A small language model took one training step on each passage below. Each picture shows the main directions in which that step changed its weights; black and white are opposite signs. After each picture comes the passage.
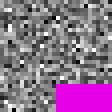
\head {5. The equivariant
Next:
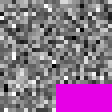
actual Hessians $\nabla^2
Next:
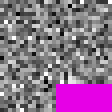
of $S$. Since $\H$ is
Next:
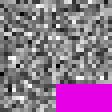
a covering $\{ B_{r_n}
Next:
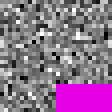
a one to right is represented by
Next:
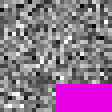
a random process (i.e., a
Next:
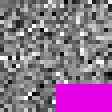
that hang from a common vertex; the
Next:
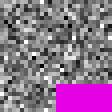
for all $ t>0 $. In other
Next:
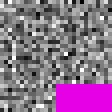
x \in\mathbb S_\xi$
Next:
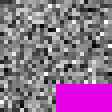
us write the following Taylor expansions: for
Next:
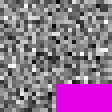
u \partial v}, \quad
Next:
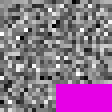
$\tilde{A}$ has an odd column
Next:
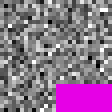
(10) shall occur for some $i
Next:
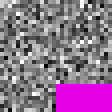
\eeq and describes the ``error" in
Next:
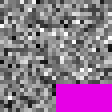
of the modes into the temporal dimension.
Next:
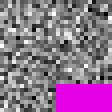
spaces to achieve the analogues of the corresponding
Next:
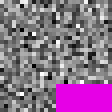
\vskip 30pt \centerline{\bf
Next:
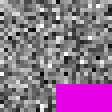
perturbed linear elliptic boundary value problem
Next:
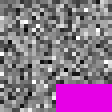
The goal is to find the parameter values of
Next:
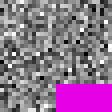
(see \cite{Hunt},
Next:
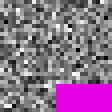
For this apply Algorithm 2 to the graph constructed
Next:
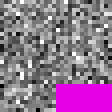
exists some rational point in the velocity space\(
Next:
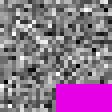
seen in $g_1$. The plot
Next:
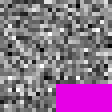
our $Q_3$ and one of
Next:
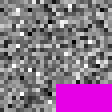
0$, there exists the best approximation
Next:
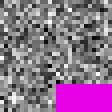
argument shows that if $Z$ contains any
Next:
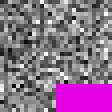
$(-1,+1)$ is considered in Lemma
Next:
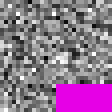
in front to indicate which element of
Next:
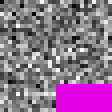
One only needs one line in Mathematica
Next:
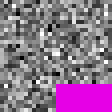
be familiar with such canonical
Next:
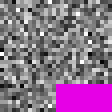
compare \NHTP$_r$ only with
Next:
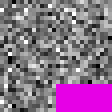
were posed by Firey
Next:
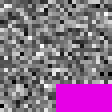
\textit{asymmetric} set minus
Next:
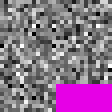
Rather than attempting
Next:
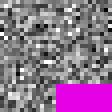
order to find the value of $\lambda$.
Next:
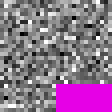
with integer coefficients. In order to be able
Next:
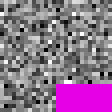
type equation with asymptotically linear term at infinity.
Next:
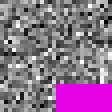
$g$ that has conjugate points, let
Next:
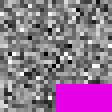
result of substituting $a^{k}$
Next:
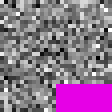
Consider the parallelograms $P$
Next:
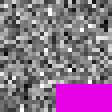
embedding, then for every $t\in
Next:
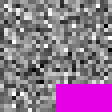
are obvious. It is not hard to show
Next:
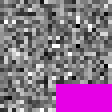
family of $k$-subsets of
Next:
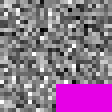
is guaranteed to be tight or
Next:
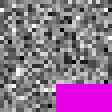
by exactly the factor $\rho^n$.
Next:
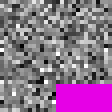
}{\rm For models such as the Bernoulli
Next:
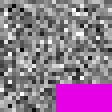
might be partially guided by a solution
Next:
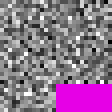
\int_{\bchi \backslash
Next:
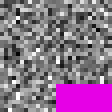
is continuous. Then the diagonal in $(X
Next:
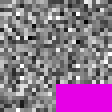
& -F(p_0\rightarrow
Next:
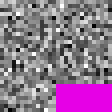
with higher order elements, albeit
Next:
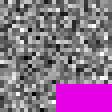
by the Euler-Lagrange equations
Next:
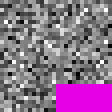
of elements, number of faces and the relative
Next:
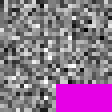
trivially (i.e., $c
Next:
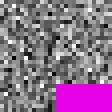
interpretation is by setting $$f(x,
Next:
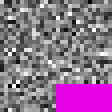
most likely much older. I
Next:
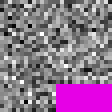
a real analytic homomorphism. We have a real
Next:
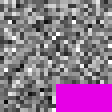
with the roots of a quadratic equation. An
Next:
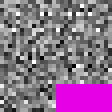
and a general fact that is widely used
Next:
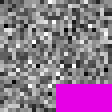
as Shafarevich writes
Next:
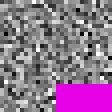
\alpha \in V^* $ defining the
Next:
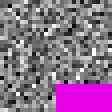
general) thanks to the global inversion
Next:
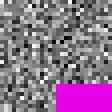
\renewcommand{\L}{\Lambda }
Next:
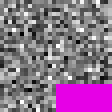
of $\varphi(t,\cdot) :
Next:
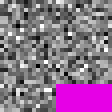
all dyadic intervals $I_0$.
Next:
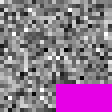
better understood when rephrasing it
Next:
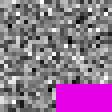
and $\nu_2$ stand for the
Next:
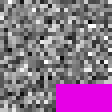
definition of $\UU$. We now rewrite
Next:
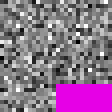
thermodynamic constraints in a reaction
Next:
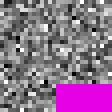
is also not a candidate. The
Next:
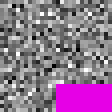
needles as 2 cycles. For the
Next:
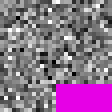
L(g) $ is conjugated to
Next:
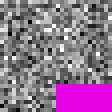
the approximate value of the fractional-order integral
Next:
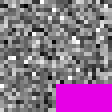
\in \Z^n$ whose
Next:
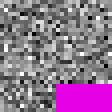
\Pf Let $m$ be the
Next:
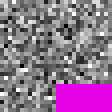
and Barlet, involving roots of the
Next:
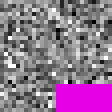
Then $diam(\Gamma)=3$.
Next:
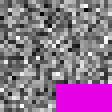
conjugate points from the calculus of variations
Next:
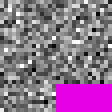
in the unit circle. The points
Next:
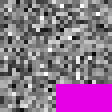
rank at least two are quasi-isometric
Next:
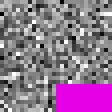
extends linearly to polynomial initial functions; - preserves
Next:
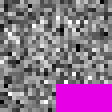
author. School of Mathematical Sciences and
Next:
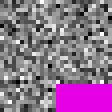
velocity, $p$ the pressure, and
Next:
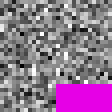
A} \define\cs{\Cal
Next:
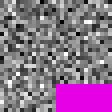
examination of which in a particular case
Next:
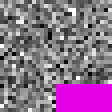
to the measure $\mu$ on
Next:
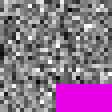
with equality if and only if $G$
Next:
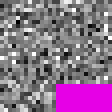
is in turn finitely solvable in $M$.
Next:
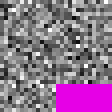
arrangement in $\RR^d$
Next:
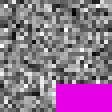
J}\setminus {\cal I}$ then
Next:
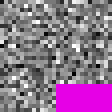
Although we will not formally prove that
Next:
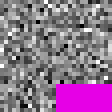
derivation} if \[ d \left(
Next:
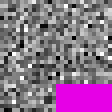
often the least $k$ at which
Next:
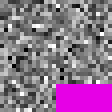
the Lagrange inversion theorem that we will
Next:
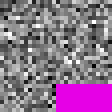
Vanishing Theorem} it follows that
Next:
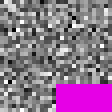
numeral is 2. This problems has
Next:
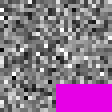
metric in any K\"ahler class.
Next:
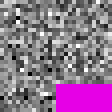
is done for one day with 24
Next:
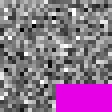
also analyze how by adjusting the parameters
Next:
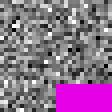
many $y$ we have that
